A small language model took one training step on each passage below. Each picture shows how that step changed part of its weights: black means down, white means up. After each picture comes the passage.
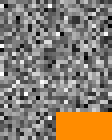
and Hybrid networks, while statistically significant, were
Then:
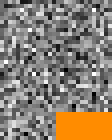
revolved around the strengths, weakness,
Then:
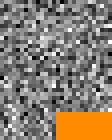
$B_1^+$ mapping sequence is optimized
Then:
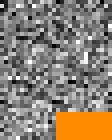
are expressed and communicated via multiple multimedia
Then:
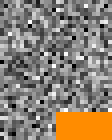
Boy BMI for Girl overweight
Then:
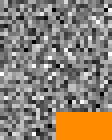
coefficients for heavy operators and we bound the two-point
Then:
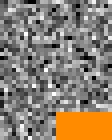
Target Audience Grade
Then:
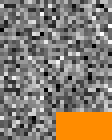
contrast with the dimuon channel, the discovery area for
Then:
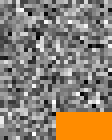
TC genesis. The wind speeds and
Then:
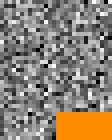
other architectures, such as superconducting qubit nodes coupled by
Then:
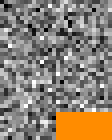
to kitchen and becomes sick.
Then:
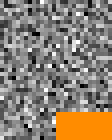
Aldershot: Ashgate.
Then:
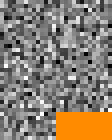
Mavlonov, S.A.
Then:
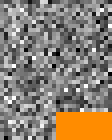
sufficient to make the kinetic terms $\kappa_2$
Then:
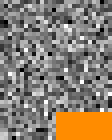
(a difference of 12). But performing the Mann
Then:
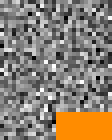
COP21, global energy transformation, GHG
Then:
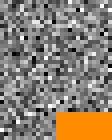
Lorentz force runs in the opposite direction, consistent with the
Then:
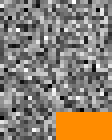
Approximate number of DNA can be adjusted
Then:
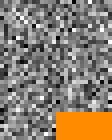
ability of individual workers to increase or decrease their working hours
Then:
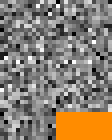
hash. Different embedding and compression algorithms are
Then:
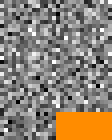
improved. To enhance model accuracy, optimize
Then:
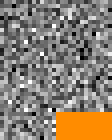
Deininger, 1976; Dinius,
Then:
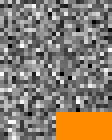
use electronic information resources, students need a complex skill
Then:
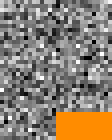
$18-25$ MeV (not considered in Table
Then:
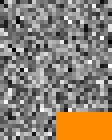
thing can be said for classical bits. Also
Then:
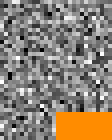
a) Counseling b) Police
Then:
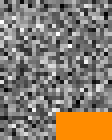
the standard value of 0.5. While a recent
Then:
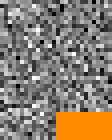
is common to have more than one case in the same
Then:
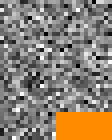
0.5h P value 2h P value 0
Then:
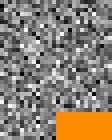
Y. Cao, Y. Li, T.
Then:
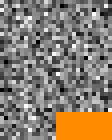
the domain structure versus time are shown in Fig.~5
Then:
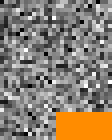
about Trump related to the event above. Please
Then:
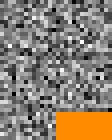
The transient can be removed if, before the experiment
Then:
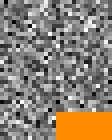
predictions of two MAMs to train the
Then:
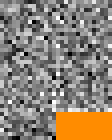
Hall is making knowledge sharing a key responsibility of
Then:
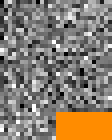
that age is a in later years is not
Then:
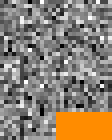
Barcelona, Spain *
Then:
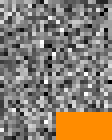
do so by visualizing privacy-relevant program
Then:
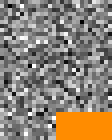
variations in customer tastes and preferences across
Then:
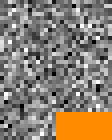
unidad de España!
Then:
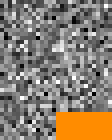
for the heavy particle, either. For type III
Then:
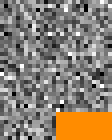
and opacity, but produced a higher brightness level compared
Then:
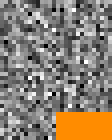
Biodegradation of low-density
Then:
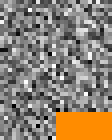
infection, HIV status and the presence of
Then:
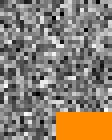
push inward couples of magnetic flux lines with
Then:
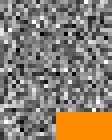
communities. A number of fishes associated with hard substrate
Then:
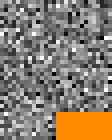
measurement (13 %, Fig. 3B) is
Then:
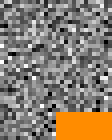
case is the corresponding classical orthogonal polynomials.
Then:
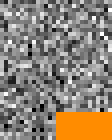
matter for crude extracts (Figure1). The
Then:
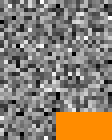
cost of $20. The average resting human
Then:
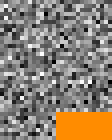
electrons in the cones at $T=0$.
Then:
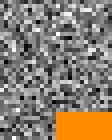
the two objectives of a textbook - subject matter and
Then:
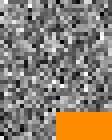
as $v$ increases, $L_s$
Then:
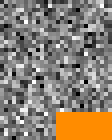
on the cathode and anode potentials of
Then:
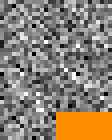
least 219 schools and a selected 1,889
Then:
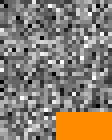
and to suggest measures to change prescribing
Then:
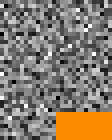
the optimal entrainment time of the reduced model.
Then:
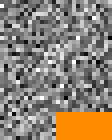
guide for calibration practices for CRNS soil
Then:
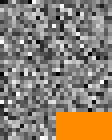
advanced in technology as the state blessed with high
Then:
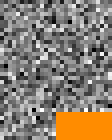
respect to a known symbolic representation (a score).
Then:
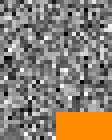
beverage; anthocyanins;
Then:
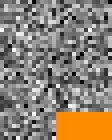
feature extraction. ### 3.2.3.
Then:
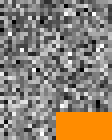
Yankelevich, Vasso
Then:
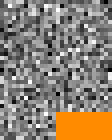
that each pet has access to a healthy amount
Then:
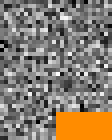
the power distribution block is necessary to feed all the
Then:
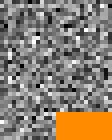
it is a modern era phenomenon. The currently available
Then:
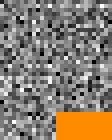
of the self-energies. The boson
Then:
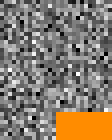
of staff capacities in an institution that is
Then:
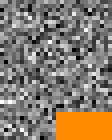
(or a permutation thereof), with the
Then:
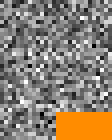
fractal dimension, determined using Image-Pro
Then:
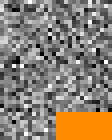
in the Cartwheel group. The fact
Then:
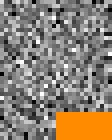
where the boost is for concreteness taken along
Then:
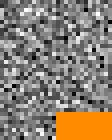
have played a major role in the initial formation of
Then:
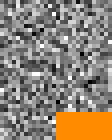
wind. Limit access to the risk area and
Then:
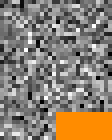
role of the negative signs signalled below
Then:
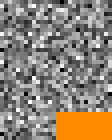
headset. The quality-of-service parameters
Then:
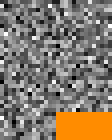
to the dust as accreted material.
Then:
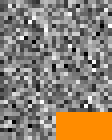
### B. Graph-Based Representations
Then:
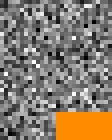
a signatory to the Kyoto Protocol,
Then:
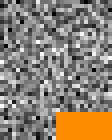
Ruderman, M. N.,
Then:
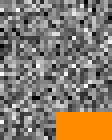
has brought neutrinos to the center of particle
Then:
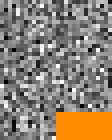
materials. - II. The alkaline solution
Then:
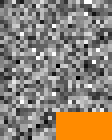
affected by this type of poverty usually live from
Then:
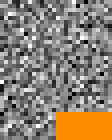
multiplicative logarithmic corrections)\footnote{This should hold
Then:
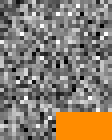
rounded absent absent indistinct
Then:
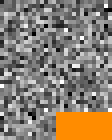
terms of the CTR. Overall, this method
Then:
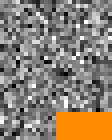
HECs, overlaid with the defect generation
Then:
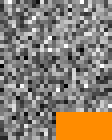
Uncertainty in the leading log approximation has already been
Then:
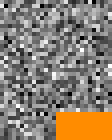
activity should be tested against an appropriate microbial associated with
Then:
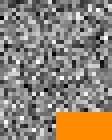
critical impact parameter $u_{\rm ps}$ with
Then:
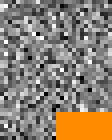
the inverse temperature $\beta=\d S / \d
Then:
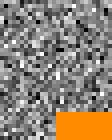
fault-trees as a knowledge base,
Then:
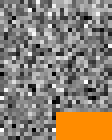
will reach TRL7 and deliver the 2nd prototype
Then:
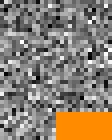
is sufficient for a distribution to exist that can reach the
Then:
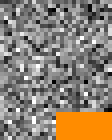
from developmental sciences which show that infants
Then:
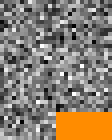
each bar with itself (normalized to 1). The
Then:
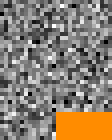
\emph{a priori} or empirical knowledge about
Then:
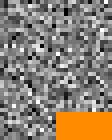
Collection and Analysis A structured questionnaire was administered
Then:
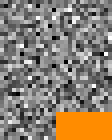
Liverpool) study aims to track transmission of
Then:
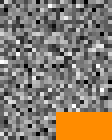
is presented. This measurement is particularly interesting as the
